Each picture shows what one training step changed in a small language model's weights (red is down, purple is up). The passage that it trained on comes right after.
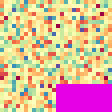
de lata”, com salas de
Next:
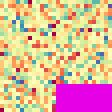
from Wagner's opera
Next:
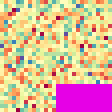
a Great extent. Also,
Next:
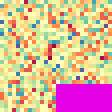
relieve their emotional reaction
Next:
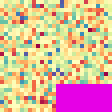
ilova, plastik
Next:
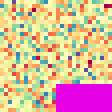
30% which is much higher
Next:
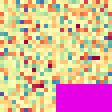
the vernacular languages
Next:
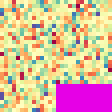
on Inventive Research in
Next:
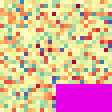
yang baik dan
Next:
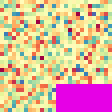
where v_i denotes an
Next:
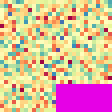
applications such as motor
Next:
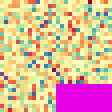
J.H., Gazzola
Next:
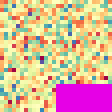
is to approximate to avoid
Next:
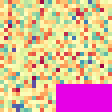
Esther Cruces
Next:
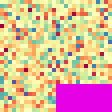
education, and training**
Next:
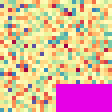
12 hrs. no
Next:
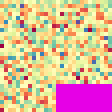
connects the past, present
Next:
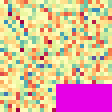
aren't made more
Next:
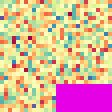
che, collegata
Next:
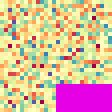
best performing cells
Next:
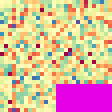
Antiinflammatory and
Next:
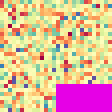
*Vliyanie vida
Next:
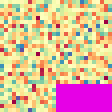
Día Internacional de la
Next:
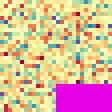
bagi semua pihak
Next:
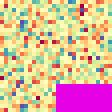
in inaccessible areas,
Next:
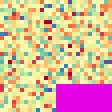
будет прибавляться,
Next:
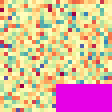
asoslab berildi.
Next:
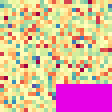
supporting tissues before and
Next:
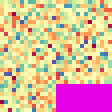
ko'p izlanishni
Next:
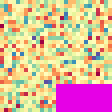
knowledge was introduced in the
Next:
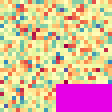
e apresenta aos alunos
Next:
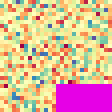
by incorporating information measures within
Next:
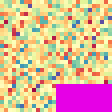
garantir o direito à
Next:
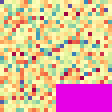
Leur approche se
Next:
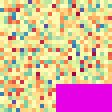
Displacement (cm
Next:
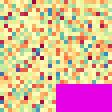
recherches sur la
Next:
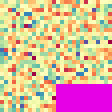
Suchikova, N.
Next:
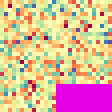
user-hand phantom at
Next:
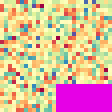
axborot tizimidan
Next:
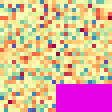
do Núcleo de
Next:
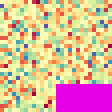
порівняти сучасний
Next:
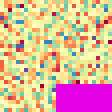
alam dan sumber
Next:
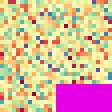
gives the summary of
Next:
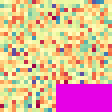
beam profile diameter was
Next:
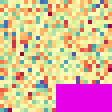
sector has been affected significantly
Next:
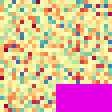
in an ELISA format.
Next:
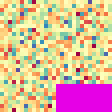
o'rtacha 20
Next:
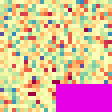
health risk for the operator who
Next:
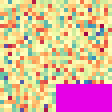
les résultats des indicateurs
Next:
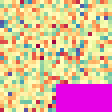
dan insan kamil,
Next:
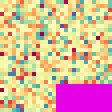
Annals of Botany.
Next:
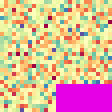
name of the group was given
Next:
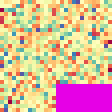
tayanadi. Maqolada
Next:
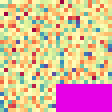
como um elemento de ligação
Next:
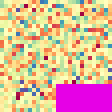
the dynamics of the colors
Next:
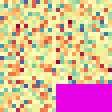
частности, мнение
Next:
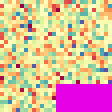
és hasznot húz
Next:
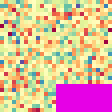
investigated by SEM and
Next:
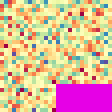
and physical fitness for
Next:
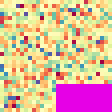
Brasil, atuou
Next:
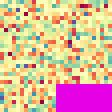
el Ministerio de
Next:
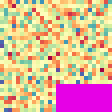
convenience, e.g.,
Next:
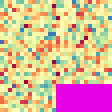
that they had a direct family
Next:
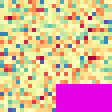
the latest technologies in the
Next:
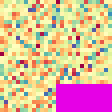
Inventário das
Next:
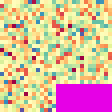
належному рівні
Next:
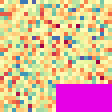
Variable Yes Not
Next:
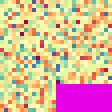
acima do ponto de
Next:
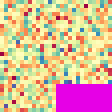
software operates in the
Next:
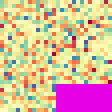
remote, it’s time to
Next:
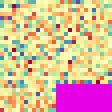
tilida mavjud uch
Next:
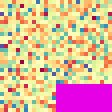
davlat organlari, jamoat
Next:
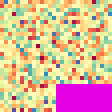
i koje su prošle
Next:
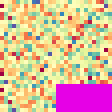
prepared beyond the set
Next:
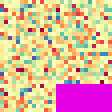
garde le cap. Le
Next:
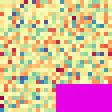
и пригородной зон
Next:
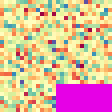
in the field of internal control and
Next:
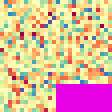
residence time. Heavy
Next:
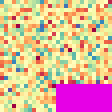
устойчивость и
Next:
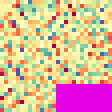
fact almost all the values of E
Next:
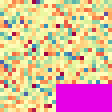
coordinated the work for the
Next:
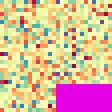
forward by the first ladies about
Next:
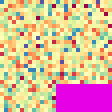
kabi qayta tiklash
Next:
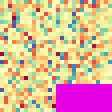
forests consistent with
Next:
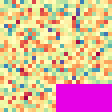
and road connectivity
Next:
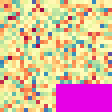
vowels, /ie
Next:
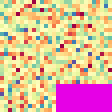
the surgical procedure *per
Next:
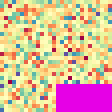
Trans. Systems,
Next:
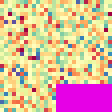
alternative strategy i.e.,
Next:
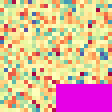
мощностью 844
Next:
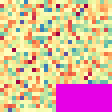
тезкор қидирув
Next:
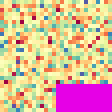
kryterium musi
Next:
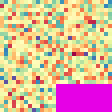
his-hayajon undovi
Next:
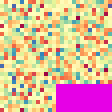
language is associated with
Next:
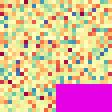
ratio observed in treated
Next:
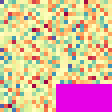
D. Xu, "How do
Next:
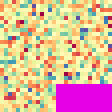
a destabilizing factor.
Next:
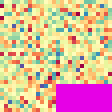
Circular Economy,
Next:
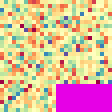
emissions Abordagem de
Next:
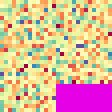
individuos, procurando
